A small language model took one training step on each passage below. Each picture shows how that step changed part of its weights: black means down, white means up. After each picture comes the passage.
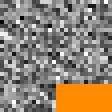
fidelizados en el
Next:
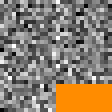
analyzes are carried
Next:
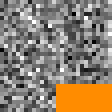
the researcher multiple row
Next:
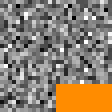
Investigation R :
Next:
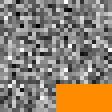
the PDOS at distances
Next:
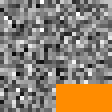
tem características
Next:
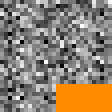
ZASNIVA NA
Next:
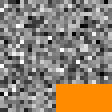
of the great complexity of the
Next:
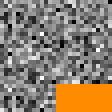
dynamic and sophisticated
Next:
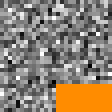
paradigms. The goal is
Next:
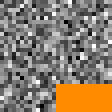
eticamente para ser direito
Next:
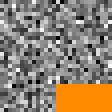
such that the order-disorder
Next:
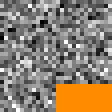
precision and effectiveness
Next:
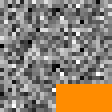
el delito de crueldad
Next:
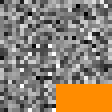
demonstrated that financial
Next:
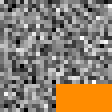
set, denoted as A , was
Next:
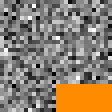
while driving. This was
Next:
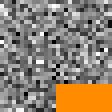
dashed vertical lines. As
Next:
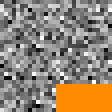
its vertical levels, from the
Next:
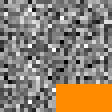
scaling law allows
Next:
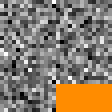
organisations, as well as providing
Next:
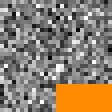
% prefer scooty
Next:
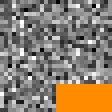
= \pi$. We calculate the
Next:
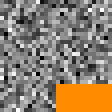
to prevent shoulder
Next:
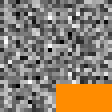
bound state as a function of the
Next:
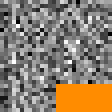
aims to update the
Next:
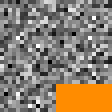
Ontology UGent Universiteit
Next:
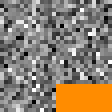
information from each study was arranged
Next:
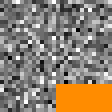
6. Хаустова
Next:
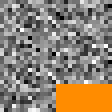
the results of this analysis, the
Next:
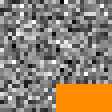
1986 and the speaking
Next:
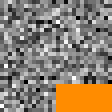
is packed for shipment,
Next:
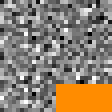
измерване на
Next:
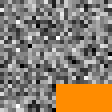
is the correlation time. This
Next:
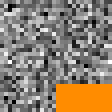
targeting the general
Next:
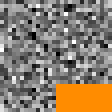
глюкози у
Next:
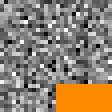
though the vorticity
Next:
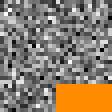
$\Theta(k)$ (made
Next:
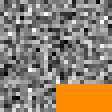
For that, we use random
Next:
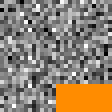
because of incomplete
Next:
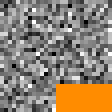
atau 3%. Hasil
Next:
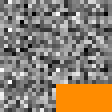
in figure (2). The
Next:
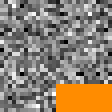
gauge theories is
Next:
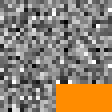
non-negativity requirement of
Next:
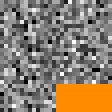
razonable. 8.
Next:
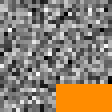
ability for more users to be
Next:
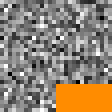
о подражании,
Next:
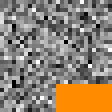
permiten obtener un
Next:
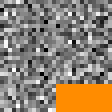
belirtir. Tören
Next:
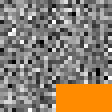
factor limiting access to
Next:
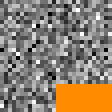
inferiority to ESCP
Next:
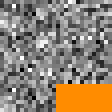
bu majburlash,
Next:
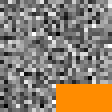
definição do problema:
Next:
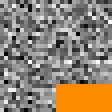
NCSCs, the reduction
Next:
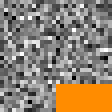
acceptance of the cooling
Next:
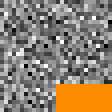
BPPV cases,
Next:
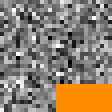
to a range of constraints,
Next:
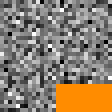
generation. However, the studies
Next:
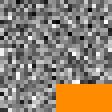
amount of information gained by
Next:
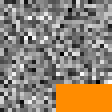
a knowledge gap, particularly
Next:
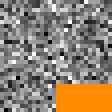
impurity and the conduction
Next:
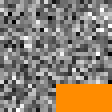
a general case, with an OP
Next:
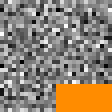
Museu Nacional da
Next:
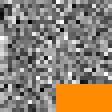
the backdoor threats in
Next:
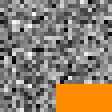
elemental analysis, a
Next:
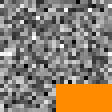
dinero, procesar
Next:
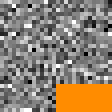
is directly related to the
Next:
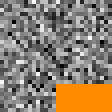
değerleri D1 D2
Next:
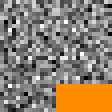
daily problems (-) -
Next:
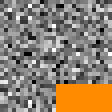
over the diffusion directions.
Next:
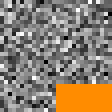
Apple iPhone 7
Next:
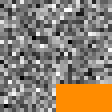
specific level which varies in turn
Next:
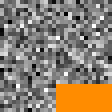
\mathbf{m}_i \cdot
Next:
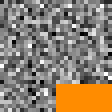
them to communicate effectively not
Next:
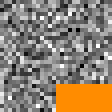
the third level, individual
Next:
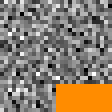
S., Preece, R.
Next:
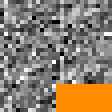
lasted an average of 15
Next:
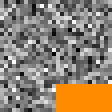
regions is greater than the
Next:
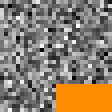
\vec S_j \bigr
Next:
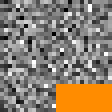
Tizimini Tubdan
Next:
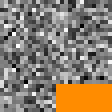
da leitura à luz
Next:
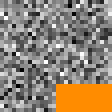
consistente și o
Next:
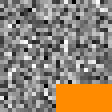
cenário da prestação
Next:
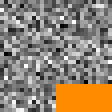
electron prediction is the
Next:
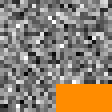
experiment, but~it did not
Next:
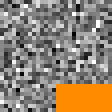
galaxy candidates within
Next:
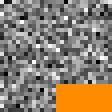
use the TaylorF2
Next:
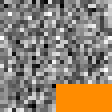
ham foydali ta'sir
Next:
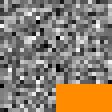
и отчетности*
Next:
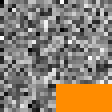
at $\sigma_{\text{left}} =
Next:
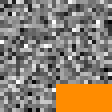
to the chiral symmetry
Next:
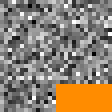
an increasing trend from
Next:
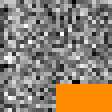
Congress, CAC 2017,
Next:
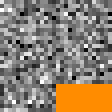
placed for 30 minutes
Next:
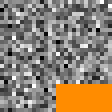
study of transversal type.
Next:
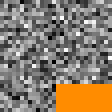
also represent 68\% and 95\%
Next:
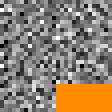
causes the company's
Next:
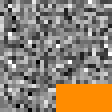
you can see that the
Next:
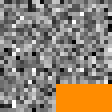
straight-forward is to
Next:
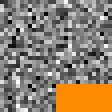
interest, both theoretically
